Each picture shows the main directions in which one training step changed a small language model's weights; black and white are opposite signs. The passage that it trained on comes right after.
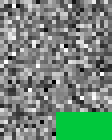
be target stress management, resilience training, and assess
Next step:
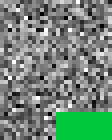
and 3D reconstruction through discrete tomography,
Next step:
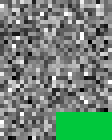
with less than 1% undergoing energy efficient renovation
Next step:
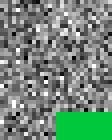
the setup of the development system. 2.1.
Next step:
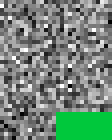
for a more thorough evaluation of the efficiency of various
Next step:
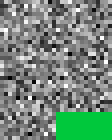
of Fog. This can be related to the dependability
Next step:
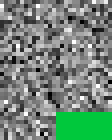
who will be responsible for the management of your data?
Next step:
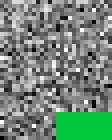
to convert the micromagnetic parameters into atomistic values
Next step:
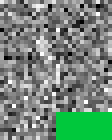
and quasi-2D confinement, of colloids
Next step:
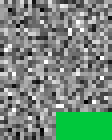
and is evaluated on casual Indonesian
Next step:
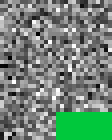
\section{Introduction} Fission of the nucleus is
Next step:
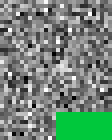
evaluated using a log-rank test. Multivariate
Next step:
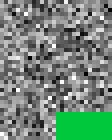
of its arguments is true. Since the term
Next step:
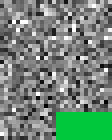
and spices compositions for first dishes have been
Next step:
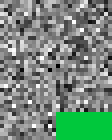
inference is required. % Thus, we weight the regularization
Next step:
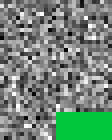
Chelnokova (2009) studied the numerical term
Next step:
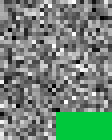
The study was approved by the university's ethics
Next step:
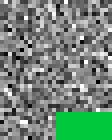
sampling was used to collect data online via google forms
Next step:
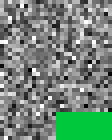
coefficient of gross domestic product is positively related
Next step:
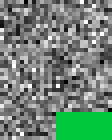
that since relocation, their hearts and bodies
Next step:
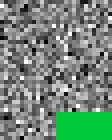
or their inability to adjust attention weights dynamically based on
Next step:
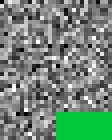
which debt-servicing capacity deteriorates and
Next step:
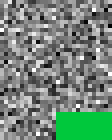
$S_{2}$ can be calculated with the
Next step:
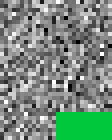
passing over a scattering electron: the local intensity
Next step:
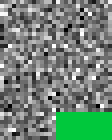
agricultural sector and ensuring the competitiveness of manufactured
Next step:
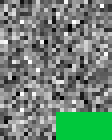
distinct winner distribution across candidate agents, yielding a
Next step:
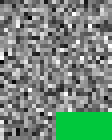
the node splitting by data-independent Bitsampling for this
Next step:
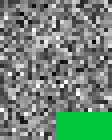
of GK Per, interpreting the 351-s
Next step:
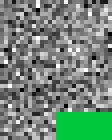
workbench equipped with webcam and
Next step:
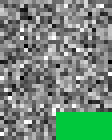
helpful evidence to assess scholars' current
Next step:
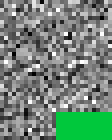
of the double occupation oscillations on the length of the chain
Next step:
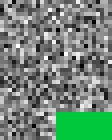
will make employees happier and more satisfied to do their
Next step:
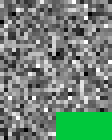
the large gluon polarization inside a proton was
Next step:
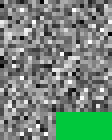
by ongoing and overwhelming worry that
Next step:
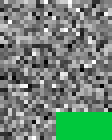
I'm not entirely sure. So why I
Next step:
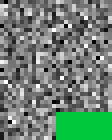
cells are allowed to switch to dormancy in response
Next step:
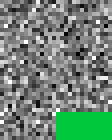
leads us to expect the $\bz_2$ and
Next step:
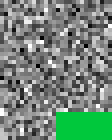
Free Carbon-based Compounds and Materials',
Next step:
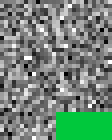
each step of the training process. Model Evaluation As a
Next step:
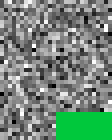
of 30 m³/h for each supply air room.
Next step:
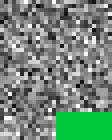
following example shows. Example 2.22 The
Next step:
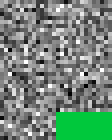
surroundings. Especially a working woman,
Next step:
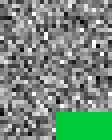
case of the Newtonian law. In view of such a
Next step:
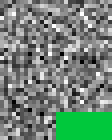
= \left \{% \begin{array}{ll}
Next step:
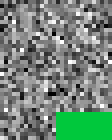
propagation environment has been considered a given and uncontrollable
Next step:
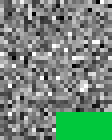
Physical and Psychological abuse were the strong
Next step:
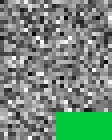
upcoming EDDI conference in Chur is
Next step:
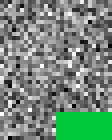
the signal field. Here r is the usual squeezing
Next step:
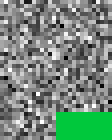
copper in black plum young leaves. The
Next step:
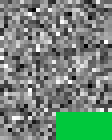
the $\bar p p$ annihilation at
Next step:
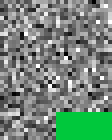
et al., 2021). 2. Method This research is
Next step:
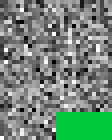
*P. aeruginosa* contributes
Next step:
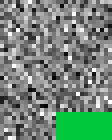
rate of Igbo traders in Anambra
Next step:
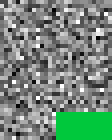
1.2 The CSD-Theory software It is
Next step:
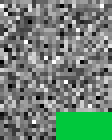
training data are involved in back propagation in each fold of
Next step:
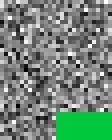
roles of facilitators and peers in an online support
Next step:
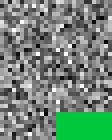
and processing of materials, and so on, as well as
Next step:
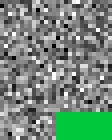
layer in the data control region. Transfer factors for the
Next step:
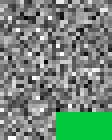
able to cause disadvantages for people, companies,
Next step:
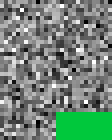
extent to which the Colombeau algebra enabled
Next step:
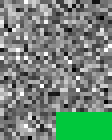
the airways open [15]. These positive effects seem to
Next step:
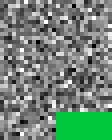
N-SSF samples with respect to A-shaking
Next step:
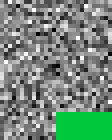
- NASA-ULI Program - This work is
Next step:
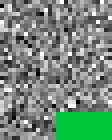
tested by using the map data that was collected and simulated on
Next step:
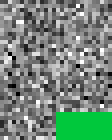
probability to find the wave packet in different waveguide channels
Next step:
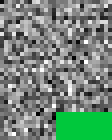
- Full recovery with targeted antibiotics and
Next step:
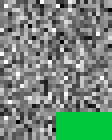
continuous drop on rates to end close to 0% by
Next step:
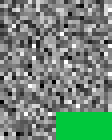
as we did in estimating the orientations of the field
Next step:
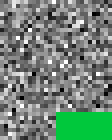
which leads to a bivariate normal distribution with
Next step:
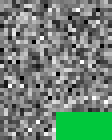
patients was transaxillary thoracotomy with
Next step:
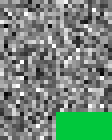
available social network data lacks reliable socio-demographic
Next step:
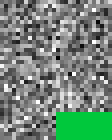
$x$ and $y$ directions. In the
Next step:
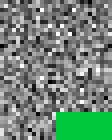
the negative class (outliers). Furthermore, we propose
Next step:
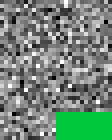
the study employed a quasi-experimental research design which is
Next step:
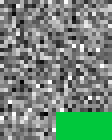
considering the government as a value-adding stakeholder is
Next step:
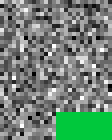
JP², Nair AR³,
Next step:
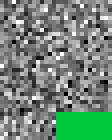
(GNP) and Guth-Gold theory
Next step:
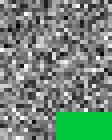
and Bessel-Gaussian (BG)
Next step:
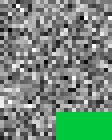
dynamics of condensation change on two distinct
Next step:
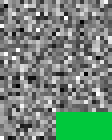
collaborate with colleagues based in a
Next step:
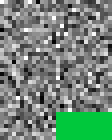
a spectrum derived from the off-SNR region of
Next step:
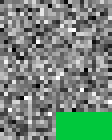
the object. Strain is typically reported as a dimensionless fraction
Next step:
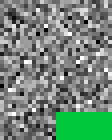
This figure is modified based on the figure in the previous paper
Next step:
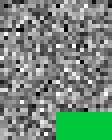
\right\}$, respectively, at the chosen $n$
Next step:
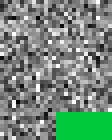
knowledge and skills and to engage with the academic integrity
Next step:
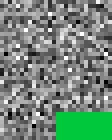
a {mean field limit} where at the same time
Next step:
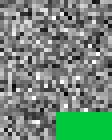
authors have reviewed and approved the final version of the
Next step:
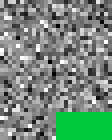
the influence of drip irrigation on banana
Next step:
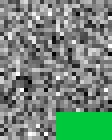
the case of $\pi N$ scattering in the
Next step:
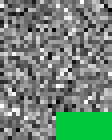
the quality of the associations made in this case: a
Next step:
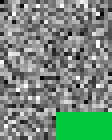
produce error-triggering inputs in Baseline 1.
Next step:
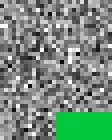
companies that choose to place value on the planet and people instead
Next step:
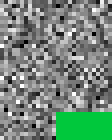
wavevector along the chain and energy. The clear presence of
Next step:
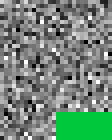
welfare has become a significant challenge. This paper
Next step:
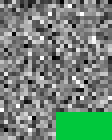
Transit} \author{Zhengyuan
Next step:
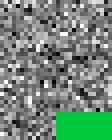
strategy within the EU's Green Deal has set the objective
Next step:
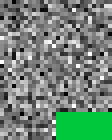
[SEP], ``` where [CLS] and
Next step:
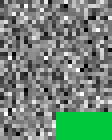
deviation of the rate of Posture, Comfort
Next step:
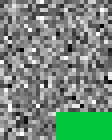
supporting the manuscript: **Sensitivity of
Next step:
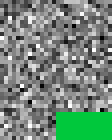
penalties in Table 3 show the relative importance of the
